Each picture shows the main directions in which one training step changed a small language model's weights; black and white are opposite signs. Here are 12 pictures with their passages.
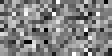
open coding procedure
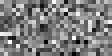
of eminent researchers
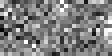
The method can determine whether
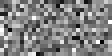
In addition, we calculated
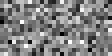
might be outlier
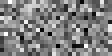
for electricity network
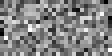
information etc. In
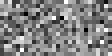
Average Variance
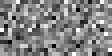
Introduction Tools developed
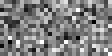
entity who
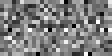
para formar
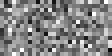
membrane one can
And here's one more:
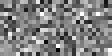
conveyed in
